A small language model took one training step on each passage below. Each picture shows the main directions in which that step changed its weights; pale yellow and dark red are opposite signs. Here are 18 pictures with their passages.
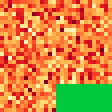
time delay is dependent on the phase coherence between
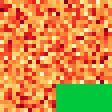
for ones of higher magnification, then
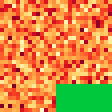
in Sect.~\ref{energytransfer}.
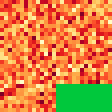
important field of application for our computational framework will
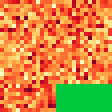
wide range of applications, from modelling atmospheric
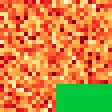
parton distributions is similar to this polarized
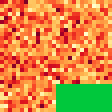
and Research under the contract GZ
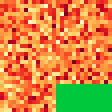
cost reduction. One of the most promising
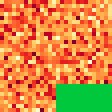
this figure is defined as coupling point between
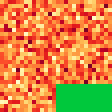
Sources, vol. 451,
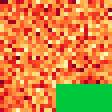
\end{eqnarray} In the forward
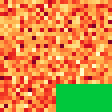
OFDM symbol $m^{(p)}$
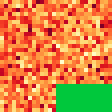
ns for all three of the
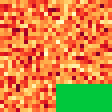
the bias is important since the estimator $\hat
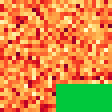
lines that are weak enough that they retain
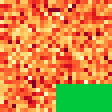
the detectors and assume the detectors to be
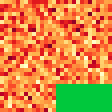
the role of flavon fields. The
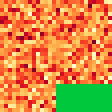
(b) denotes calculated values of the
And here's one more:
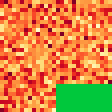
\end{align} As with the
